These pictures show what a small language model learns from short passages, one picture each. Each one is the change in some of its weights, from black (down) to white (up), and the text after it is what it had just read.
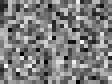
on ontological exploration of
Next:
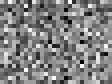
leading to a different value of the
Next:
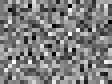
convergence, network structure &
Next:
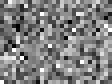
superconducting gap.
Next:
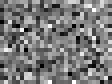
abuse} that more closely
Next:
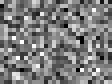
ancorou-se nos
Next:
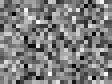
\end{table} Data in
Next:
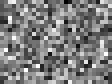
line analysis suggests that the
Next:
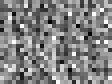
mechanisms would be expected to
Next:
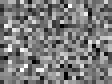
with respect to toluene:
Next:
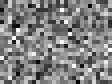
involve generative models,
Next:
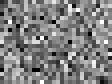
want to study. High
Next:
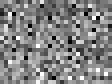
systems is less than 1/3
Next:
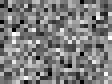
importância da preparação
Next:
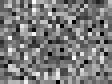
Ю. Влияние
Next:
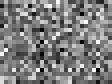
9 показана
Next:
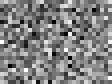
techniques, introduced the dynamic
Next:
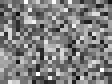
Dimensionen sprengen.
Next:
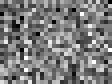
genomics data (eg.
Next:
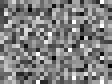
at the beam skin
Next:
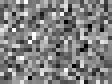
killed over 40
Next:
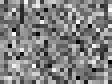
ekanligi faktidan
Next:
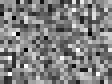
the work of RSEs
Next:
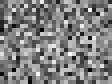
activity of the companies
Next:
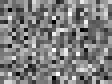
determinations, with a
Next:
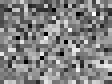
Section III.B).
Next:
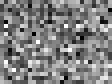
light emitted in the
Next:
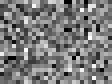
a limit on the operation time
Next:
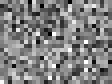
their sex, age and
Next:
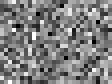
interdependence sets up
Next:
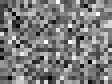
durante 8 semanas 8
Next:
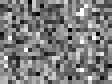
their type is analyzed. The
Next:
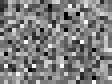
on everyday words
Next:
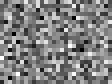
tightness, disability and
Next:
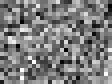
na base de dados da
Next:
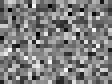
small business and possible ways
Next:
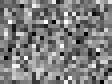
un merit istoric
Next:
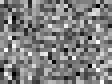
study; Pakistan..
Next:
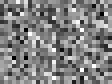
molecules,} B.
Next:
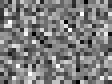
of the shared data,
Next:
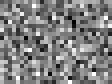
- x)^d$ for some
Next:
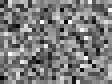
neither spontaneous nor
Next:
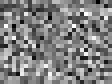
where the impurity entropy
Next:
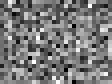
longer possible. Some
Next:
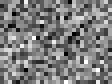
Znaki mogą
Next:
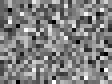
sensibles. Les
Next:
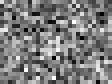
its domain. This information
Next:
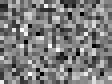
Heat capacity $J\
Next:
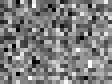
not equivalent to the (0
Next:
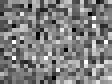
contaminants like dust particles,
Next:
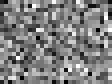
core region $M_{\rm
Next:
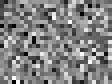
Certain Problems
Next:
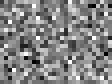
- Ergün, N.
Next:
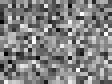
objectives are directly relevant
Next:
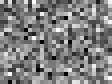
presentations, discussions and
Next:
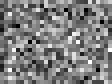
Order Logic and
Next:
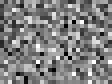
E., Graditi,
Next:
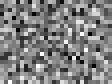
the major environmental problems.
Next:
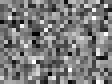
materiallarini to‘plab,
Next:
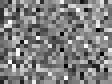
of spontaneous symmetry
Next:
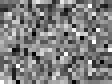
such small differences will be difficult
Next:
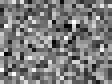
with the Deep SORT
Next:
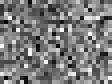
this work, a complementary
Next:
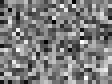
stations. This helps
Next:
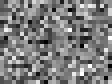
basically decreases with a
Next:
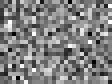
of the computation, and the
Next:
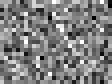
$j$ takes values
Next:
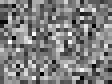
findings are more broadly
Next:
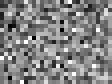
Bundan tashqari
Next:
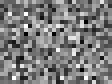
Thus, risk taking via
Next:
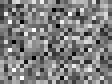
%), les chances de
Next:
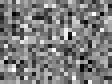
Wir bedanken
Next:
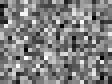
is limited. Gelatin
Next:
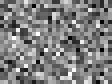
Proyecto Gran
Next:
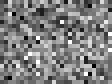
hydrostatic value, and
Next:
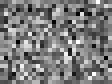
at ang mga uri
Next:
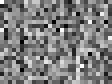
do Estado e da
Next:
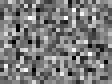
networks of the 5G
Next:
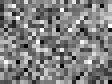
How do we still engage
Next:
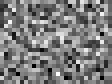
in the open literature. In the
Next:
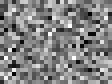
Measurements Data
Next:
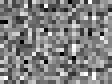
studied language to himself
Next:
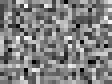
Activity of the residues
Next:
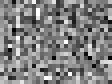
stacks of QD
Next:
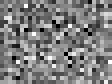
scheme, the SIA
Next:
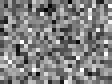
used to reduce the uncertainty,
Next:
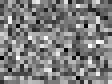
advances in the experimental realization
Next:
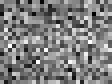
the moir\'e
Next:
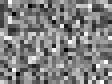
phase separation of an active
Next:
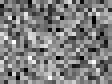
our numerical solution in a
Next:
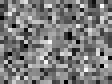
MLIR provides reusable
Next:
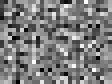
Planning training programs to
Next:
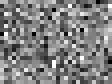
1,800 people located
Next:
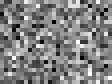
dark energy problem, see
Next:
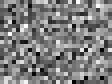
вагітності та
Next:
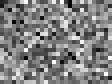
hati, sebagai
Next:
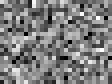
each step $\tau$ back in
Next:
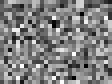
modality $t$. To achieve
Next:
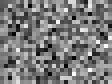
stakeholders such as users
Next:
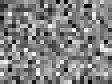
Once we have determined a range
